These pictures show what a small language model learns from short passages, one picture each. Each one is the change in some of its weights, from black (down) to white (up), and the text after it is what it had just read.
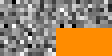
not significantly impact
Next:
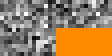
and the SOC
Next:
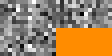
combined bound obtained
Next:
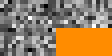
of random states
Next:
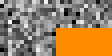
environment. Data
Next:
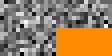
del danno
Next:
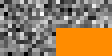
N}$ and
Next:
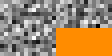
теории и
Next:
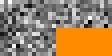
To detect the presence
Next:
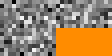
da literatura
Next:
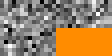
and is totally
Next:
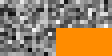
the effect reaches
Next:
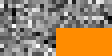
large transverse momentum
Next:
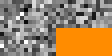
gives the dense
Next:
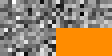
filter medium as
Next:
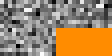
accessibility of the
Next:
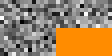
carried out on
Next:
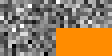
scanning the
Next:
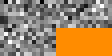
va tez
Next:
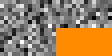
to train the
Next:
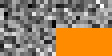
G. and
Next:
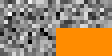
muon is
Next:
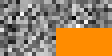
plays a role
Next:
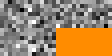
na interpretação
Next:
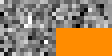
globally present in
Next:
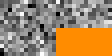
resources in
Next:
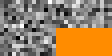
the WSD
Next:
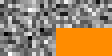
limits with
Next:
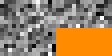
and final state,
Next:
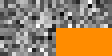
of the source
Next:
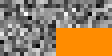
between c and
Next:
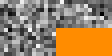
the added
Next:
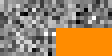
evaluated the energy
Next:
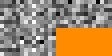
is still relevant
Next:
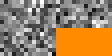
Aspects and
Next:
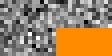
were brought
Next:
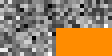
used as energy sources
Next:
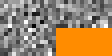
так уже
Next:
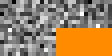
is to equip
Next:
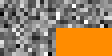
that the various
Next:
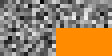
da IC na
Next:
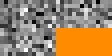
controlling out
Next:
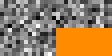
to the requirements
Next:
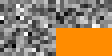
While the standard
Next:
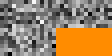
a function of
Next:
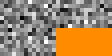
different wavelets
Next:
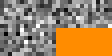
it can be
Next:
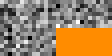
the external
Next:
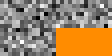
com transferência de
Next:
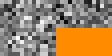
we reproduce
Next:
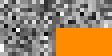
increase or decrease
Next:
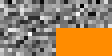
17 родова
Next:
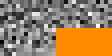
BP on
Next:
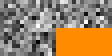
of the other four
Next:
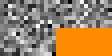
risk of
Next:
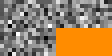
then estimate the
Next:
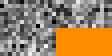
the shape
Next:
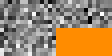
emerge when
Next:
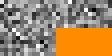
European Commission
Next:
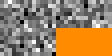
The impacts
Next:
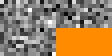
expert system based
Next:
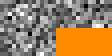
We report the
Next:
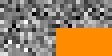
% ida
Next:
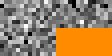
children. -
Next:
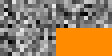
the master equation
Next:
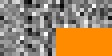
representative of the
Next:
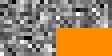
is in contrast
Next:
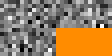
= \alpha
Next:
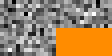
start of
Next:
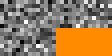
imaged using
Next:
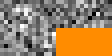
by anyone.
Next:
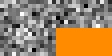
These new regulations
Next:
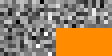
was capped
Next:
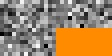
the oscillators.
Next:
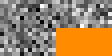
considerando que os
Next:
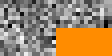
organlar bilan
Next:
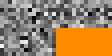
age in
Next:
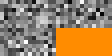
at the transport layer
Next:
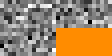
Egerton ve
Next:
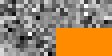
most central 200
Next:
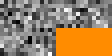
technique used in
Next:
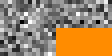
energy had never
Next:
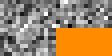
the students'
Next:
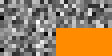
Design Research in
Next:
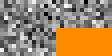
Institut für
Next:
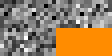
appeared at
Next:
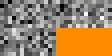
ground state properties
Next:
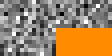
rivers of
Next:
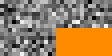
objects to a single
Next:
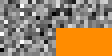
two dissimilar
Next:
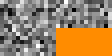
the European
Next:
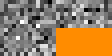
for the prediction
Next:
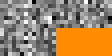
given, named
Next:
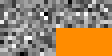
un discurso
